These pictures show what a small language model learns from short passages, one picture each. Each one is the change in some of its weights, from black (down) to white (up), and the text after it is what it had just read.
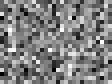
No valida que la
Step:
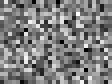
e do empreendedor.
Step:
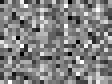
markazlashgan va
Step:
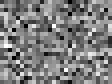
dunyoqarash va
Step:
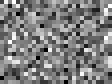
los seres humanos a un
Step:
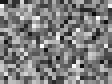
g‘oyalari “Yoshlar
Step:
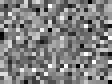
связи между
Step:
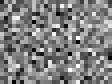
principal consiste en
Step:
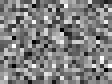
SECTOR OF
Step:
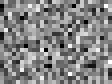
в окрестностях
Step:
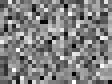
إذا تم
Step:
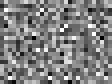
baik. Pada
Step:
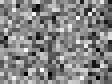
энг оддий
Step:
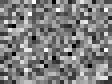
ar trebui să
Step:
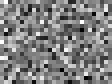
ejercen influencia
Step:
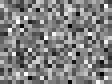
recursos estratégicos
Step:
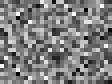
locuri de muncă
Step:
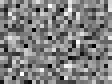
з налагодження
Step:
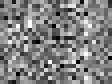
de stabiliteit van
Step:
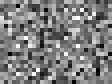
отметить, что с
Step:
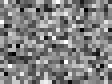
atividades, sejam
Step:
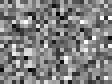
Namen Gottes wie
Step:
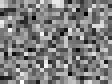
konseptual asosini
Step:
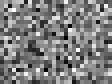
indicada y una fase del
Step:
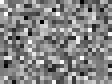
Analisis Difraksi
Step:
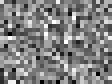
ésta también se
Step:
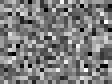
a compilação de informações e
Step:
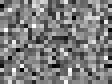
using the concept of
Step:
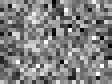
die Resten in den
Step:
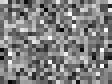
de Resultados Tema
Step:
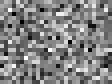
yoritilgan. Kalit
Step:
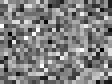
ischemie să
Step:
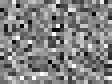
[3]. Отношение
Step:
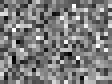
dotaties uit
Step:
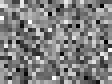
Ushbu maqolada
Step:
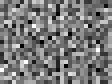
стран. В национальных
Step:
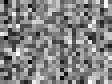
музокаралар олиб
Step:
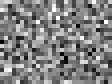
jarayonlarini o'z ichiga
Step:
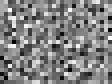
є суспільна
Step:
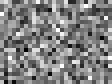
zaruriy darajasi
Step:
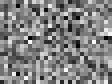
способствовать и
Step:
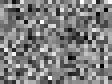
sosial masyarakat.
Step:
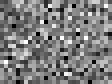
викладачами вищої
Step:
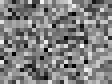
publik untuk
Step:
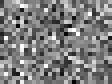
haqida bir necha
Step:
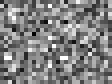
como objetivo principal su
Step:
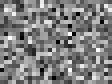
aprendizagem e,
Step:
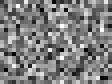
organizacional e cultura
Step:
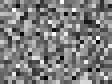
Şair burada
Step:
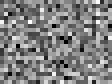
(gruppo 1),
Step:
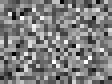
orqali ham faol
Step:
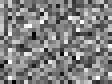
Bahwa karena
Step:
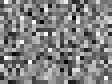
kabi bir muncha
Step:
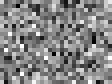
или косвенно
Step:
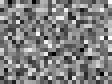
savdo va qayta
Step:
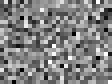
aperfeiçoamento da
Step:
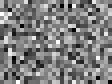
memperhatikan semua
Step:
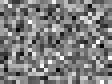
islom universiteti
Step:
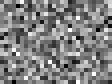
exploiting transported
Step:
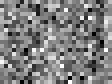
варианти е с
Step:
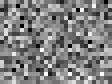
В данной статье
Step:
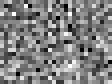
americano em que
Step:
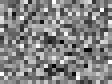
e'tirof etish
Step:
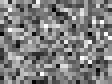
su naturaleza.
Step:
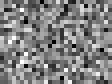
ayollar bu yerga
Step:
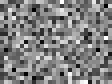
динамичный процесс,
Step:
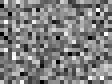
Ba III - 5 E
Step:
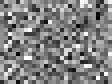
la investigación.
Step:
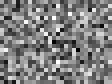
te verdelen, om
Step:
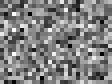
jedoch nicht als
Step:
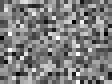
B28 menciona a
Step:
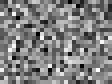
*Center for Economic
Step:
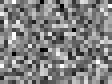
el futuro más
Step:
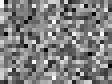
menerapkan konsep
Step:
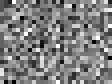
keine Rücksicht.
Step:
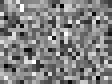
jismoniy tarbiyaga
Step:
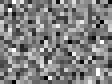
varie d'une
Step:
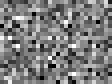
the essence of the
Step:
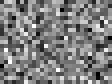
Bohle: Beinahe
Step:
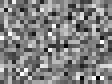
o'tish joiz
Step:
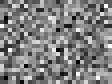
de atención plena
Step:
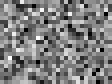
Zes jaar later
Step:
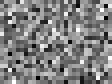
la responsabilidad y la
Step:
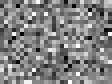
– мислить одна
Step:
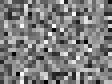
acceder a la
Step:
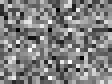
Luhansk State
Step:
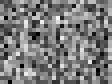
отличается от него.
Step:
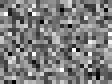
mavjud: 1.
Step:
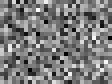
divisies opereren.
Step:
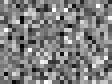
wirtualne akcesoria w
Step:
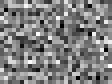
bu umumiy tilni rivojlantirish
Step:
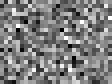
hersenarbeid is
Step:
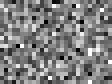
saqlash uchun bo’lak
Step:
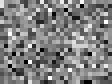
and films for
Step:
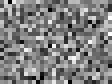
gjenerate në
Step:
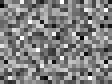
long terme la construction
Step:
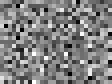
культуры Ак-
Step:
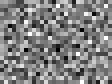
berilgani holda
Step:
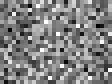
sampel t-test*
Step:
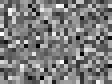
हा लढा
